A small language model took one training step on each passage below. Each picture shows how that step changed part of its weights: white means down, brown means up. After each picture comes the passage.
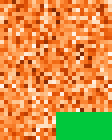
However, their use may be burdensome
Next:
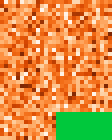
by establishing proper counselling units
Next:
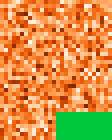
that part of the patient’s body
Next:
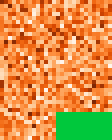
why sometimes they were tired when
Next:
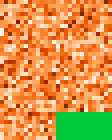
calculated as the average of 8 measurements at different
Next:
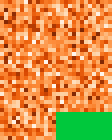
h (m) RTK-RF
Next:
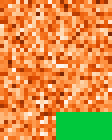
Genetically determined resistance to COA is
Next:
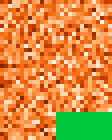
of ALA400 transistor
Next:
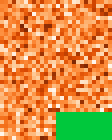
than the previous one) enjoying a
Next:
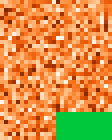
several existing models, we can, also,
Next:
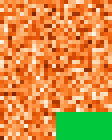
mentioned. Problems that may
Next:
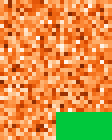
Sun and the Moon. Here,
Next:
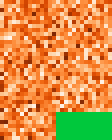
Bioenergy Department of
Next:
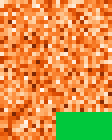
one sharp and a shoulder band of
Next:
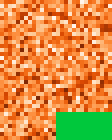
proposed as a viable alternative [11 -
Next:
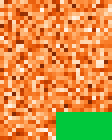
review. *Food Chemistry*,
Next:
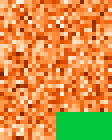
the mixture stopped and
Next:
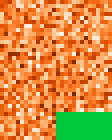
formed bodies and a variety of
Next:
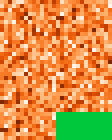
the final manuscript.
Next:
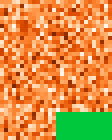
D., Halken, S.,
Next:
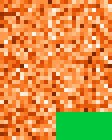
TNF- α ELISA
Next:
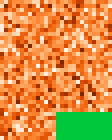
pushing, or any form of
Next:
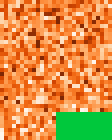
perceptions, it will compromise work in
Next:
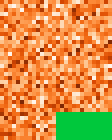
plants, waste management) - other service
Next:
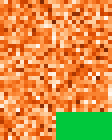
to produce the final DNA string
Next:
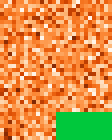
January 2021. For this period, the
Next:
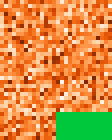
replacement of pyridine
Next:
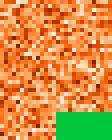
iron and steel, is known to
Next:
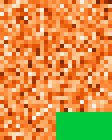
equivalent to the population.
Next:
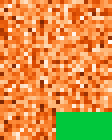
complex, dynamic societal
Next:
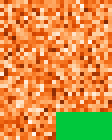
complex moduli of unidirectional
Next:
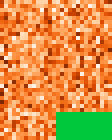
Generally our output can be one of
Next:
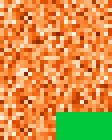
the context of the conflict with the
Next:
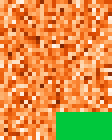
the time series provided. The result proves
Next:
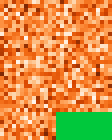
which in turn causes them to be
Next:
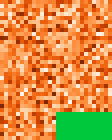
to address in a search strategy according to
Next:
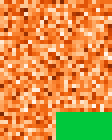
analyse and compare direct, indirect
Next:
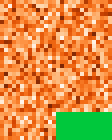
concern necessary programme content and required knowledge
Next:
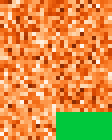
of the market is partially based on the findings
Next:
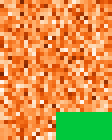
the mixture of ceric
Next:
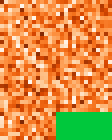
raise necessary actions to make
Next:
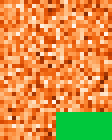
We have found that after the transition to full
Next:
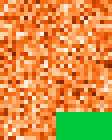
maqomidagi, ul,
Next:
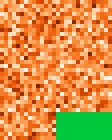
of them. - Some investors suggested
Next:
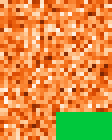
Chornobyl Exclusion Zone
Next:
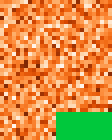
large dry-dock of cellular and
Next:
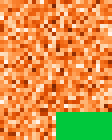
nm for methyl orange) was observed
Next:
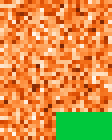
on the application of the principles of
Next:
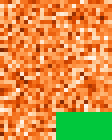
can reinforce good behaviour that
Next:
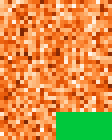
the algorithms or recommendation systems - but
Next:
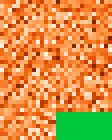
hydroxyl in any of the four positions
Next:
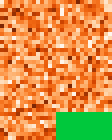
Increasing fuel prices and
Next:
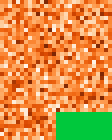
by the option you selected if disease
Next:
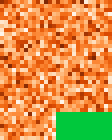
stripe with golden tint
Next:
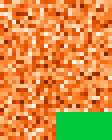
and the details of the political
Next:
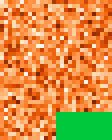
Michael Okpara University of
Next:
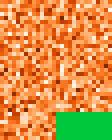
for obtaining sustainable learning outcomes,
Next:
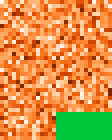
Material and Methods: All
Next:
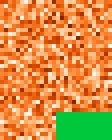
indicated because third molars
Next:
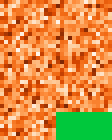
even though the correlation is not
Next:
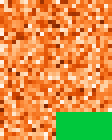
The system must be able to protect and
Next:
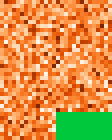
mortality rate was 41.6% in
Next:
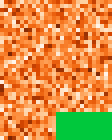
Economic stress is negatively
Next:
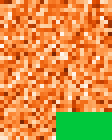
of the selected study area is stated
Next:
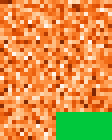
143 distractor circles
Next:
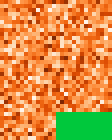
of indicators - 18 countries multiplied by
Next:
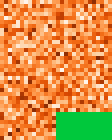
risk of overheating the winding as the
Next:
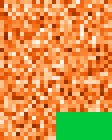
Wiltse et al. [4]
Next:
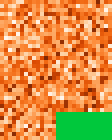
by teachers in teaching the concept. Therefore,
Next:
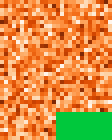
within her the One who is the fullness
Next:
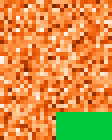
which designed with 4 subcarriers,
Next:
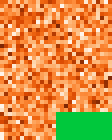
any dietary supplements or OTC
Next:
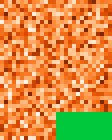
will transform the idea stimulus
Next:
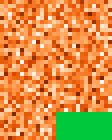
to show dose-dependent ACE
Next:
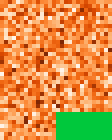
to be 0. AS and TSA are
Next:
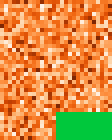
and useful feature of the MCDA methods
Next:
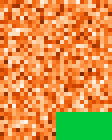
other antigens. Subgroups
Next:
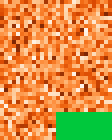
first explanations was that the media system is
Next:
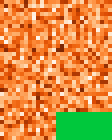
industry's dependence on coal
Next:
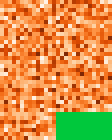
caregiving role upon committing
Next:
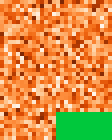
currently assistant professor with the
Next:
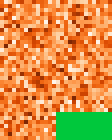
and proactive. Learners will get
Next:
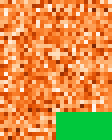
their control among the residents of Dar es
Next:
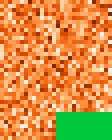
with severity and treatment response.
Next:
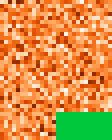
protein than older adults to
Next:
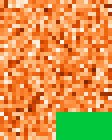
којом се
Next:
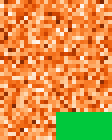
experiences following peer observation (see
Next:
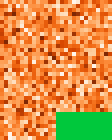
working [5] Fig. 3:
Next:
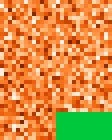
Case presentation A 47-year
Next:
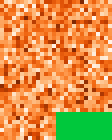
refer back to the dataset, especially
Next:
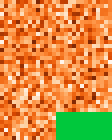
and can be repeatedly linked.
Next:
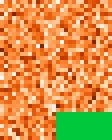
dataset. DSI PointNet
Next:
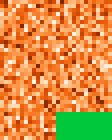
goals. Organizational culture is
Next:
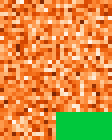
feed at different times of the year and
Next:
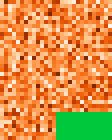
selection rules must necessarily be
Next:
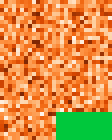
money referred in the text
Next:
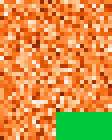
For the current time step t_i ,
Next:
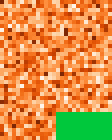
compared with BL-FGP and
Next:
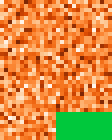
3. RESULTS AND
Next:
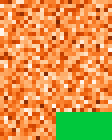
in the summer of 2016 a measurement
